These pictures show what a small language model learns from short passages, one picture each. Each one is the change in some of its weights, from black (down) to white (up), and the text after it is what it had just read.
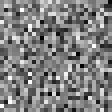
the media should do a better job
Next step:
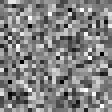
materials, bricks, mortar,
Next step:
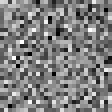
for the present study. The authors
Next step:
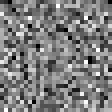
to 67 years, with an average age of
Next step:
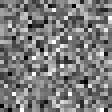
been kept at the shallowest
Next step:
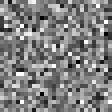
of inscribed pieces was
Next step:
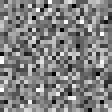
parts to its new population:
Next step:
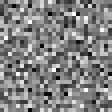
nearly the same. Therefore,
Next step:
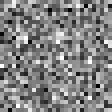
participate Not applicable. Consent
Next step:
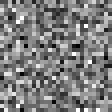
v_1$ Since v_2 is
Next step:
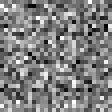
study of Naraintran S et
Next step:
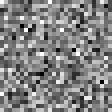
of assignments, exams,
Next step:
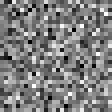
71 years. The mean age of study participants
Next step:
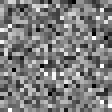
making based on the results of the data
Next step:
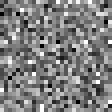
[3], R_a values go up
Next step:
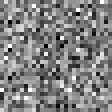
less effective in contributing toward positive
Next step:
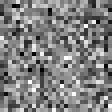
therefore did not interfere in the
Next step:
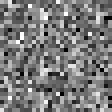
In Group D, MAP was
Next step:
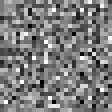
paper critically examines the current
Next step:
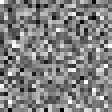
between patients and healthy controls, which is
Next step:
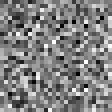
x-position error,
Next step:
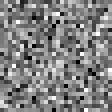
who are likely to be the next
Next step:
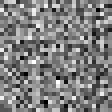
is of great importance in exploration
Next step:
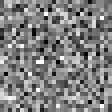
credence to the philosophical
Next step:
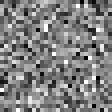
value of 10 dB for the user,
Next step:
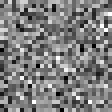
their usability in different setups
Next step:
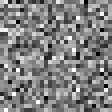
(RSSs), uniform
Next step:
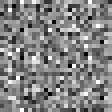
*Z. cynarae*
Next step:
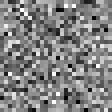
lithium-ion batteries,
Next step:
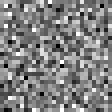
Professor, Dept. of
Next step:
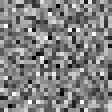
driving scenarios. The
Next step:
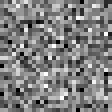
News Rappler Sun
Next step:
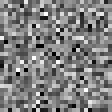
practical), forms of organization of
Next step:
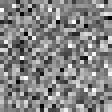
Facilitating the next generation of
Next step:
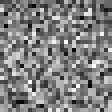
thrombin generation, and
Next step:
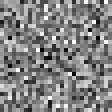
To show the functionality we built a
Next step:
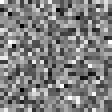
in Figs. 12 (a) and
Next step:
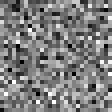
West African countries for a period
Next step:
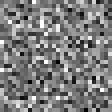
Student, Department of
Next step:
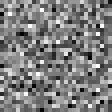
the U.S., progress has been
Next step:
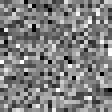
resolution of the 3D printer we
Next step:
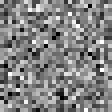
compilation of policies collections to perform
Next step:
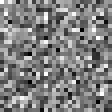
Inclusive risk governance:
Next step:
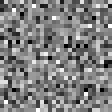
30 HST Height of Plant
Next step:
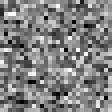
honeycreeper, is highly
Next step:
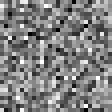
What would be comfortable to you
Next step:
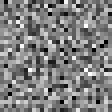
of the death penalty, it
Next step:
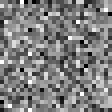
3 to 5 sec to soften wax
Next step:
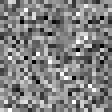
2010; Trenzado *et
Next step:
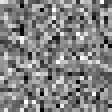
also through psychological capital
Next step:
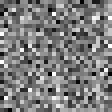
to the Mean Sea
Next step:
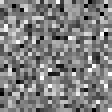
required amount of the DPT
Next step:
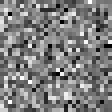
The study was conducted in an adult
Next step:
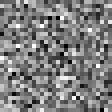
in the Ti^{III} and
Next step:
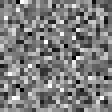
with less than 10 employees and less than
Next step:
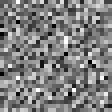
stocks. The Transformer
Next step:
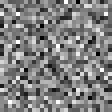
community", since the capacity of the
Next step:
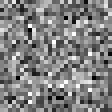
holds; (5th row)
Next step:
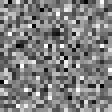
tests administered to about
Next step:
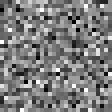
junction was teased open, and the
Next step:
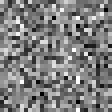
and curiosity, increasing student
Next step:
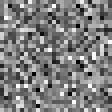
alliance *Phragmition
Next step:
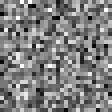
continuous footer is
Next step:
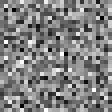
thereby enhancing the accuracy.
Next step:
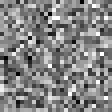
iterate over many cycles. For
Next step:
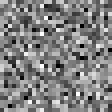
added to the information bits. The
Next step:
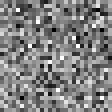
to cope with the challenges of
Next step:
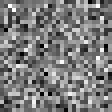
can help strengthen a character related to
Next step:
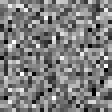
exchange information with the patient
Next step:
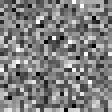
test (Revenue). Bold =
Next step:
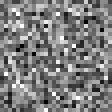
irrigation method is one of the
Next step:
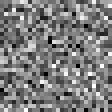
Franca Tecchio,
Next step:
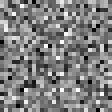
mobile platforms are used as
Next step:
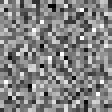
an interval of 12 hours
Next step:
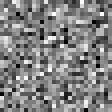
.184 for strong institutions suggests
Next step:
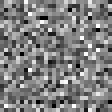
of *Intermezzo no.
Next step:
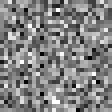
- Grid stability and security improvement
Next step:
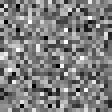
in plastic packaging waste
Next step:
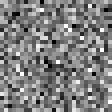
consumed with moderate amounts
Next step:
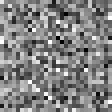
the characteristics of the element.
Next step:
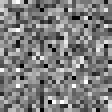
Directives are still
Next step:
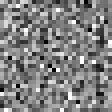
and economics has been attempted.
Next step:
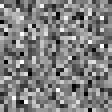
questions. A scoring system was used
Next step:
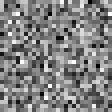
symptoms in nasal
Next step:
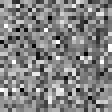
and policies may be impacted in the
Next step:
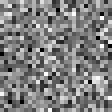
a display, in which we
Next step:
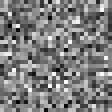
in the test data: Bitumen,
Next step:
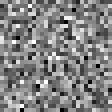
pharmacological drugs for
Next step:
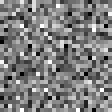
\alpha y_n X^T
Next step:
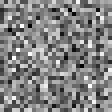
roles of participants in dialogic
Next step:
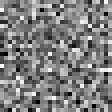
& Courret, G.
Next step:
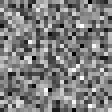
of the technical inefficiencies of
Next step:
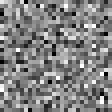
generated or re-used? - To
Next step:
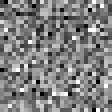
of Vocal cords**Study
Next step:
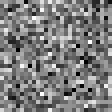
is considered a borderline range,
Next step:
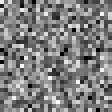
functions minimization on the complete
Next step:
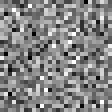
variations, and relationships related to the effects
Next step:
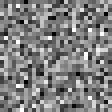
double Natural transform,
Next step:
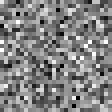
metastasize to regional lymph
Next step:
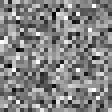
*IEEE Access*,
